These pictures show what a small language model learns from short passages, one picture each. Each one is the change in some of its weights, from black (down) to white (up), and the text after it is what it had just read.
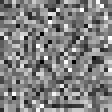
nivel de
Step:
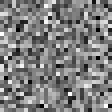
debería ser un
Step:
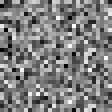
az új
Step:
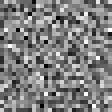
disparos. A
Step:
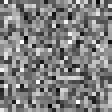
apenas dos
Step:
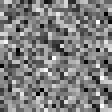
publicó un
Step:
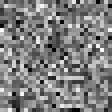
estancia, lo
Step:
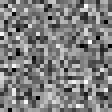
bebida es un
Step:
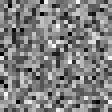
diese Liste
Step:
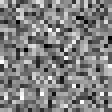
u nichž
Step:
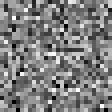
und auch die
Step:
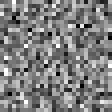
ține cont de
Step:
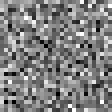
ne déconstruit
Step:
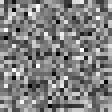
обробку і
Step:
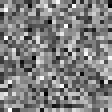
dan regional.
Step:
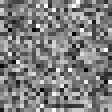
scientific and
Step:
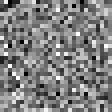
portrayed as
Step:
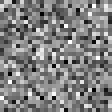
масиві. У
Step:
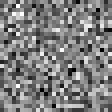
depressões entre
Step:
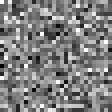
changes in the
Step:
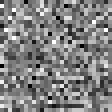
при получении
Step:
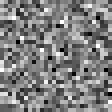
Metode ini
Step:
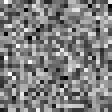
organizó en principio
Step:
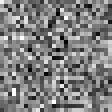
É um ser que
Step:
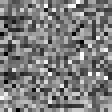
les sciences,
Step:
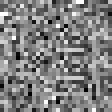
la situación
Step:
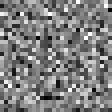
Dari Tabel
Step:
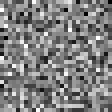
otra vez con
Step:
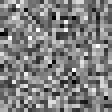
al Consejo
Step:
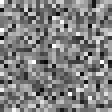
su caverna
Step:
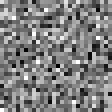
one oval.
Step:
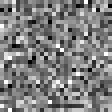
готовности к
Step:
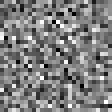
é alta. A
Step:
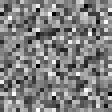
main basse
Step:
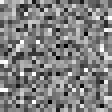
come i sistemi
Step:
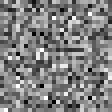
do processo de
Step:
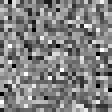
em áreas
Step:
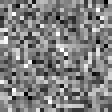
habitantes do
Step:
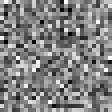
Impartir un
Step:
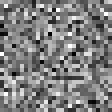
of age,
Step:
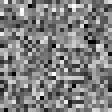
for the Social
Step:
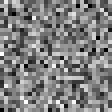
del conocimiento
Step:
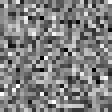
uma revisão
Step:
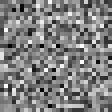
dos estudantes.
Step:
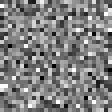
transparente pour
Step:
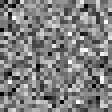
by Primary
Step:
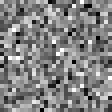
uchun bulutli
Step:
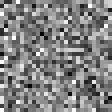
a projeção
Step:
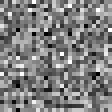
w walce z
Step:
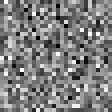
quesitos de
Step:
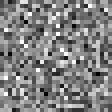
son conseil
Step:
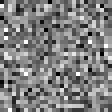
los conceptos de
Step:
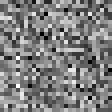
de projetos
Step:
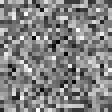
can provide
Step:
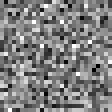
dan bobot
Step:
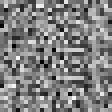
de la educación,
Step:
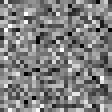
Power and
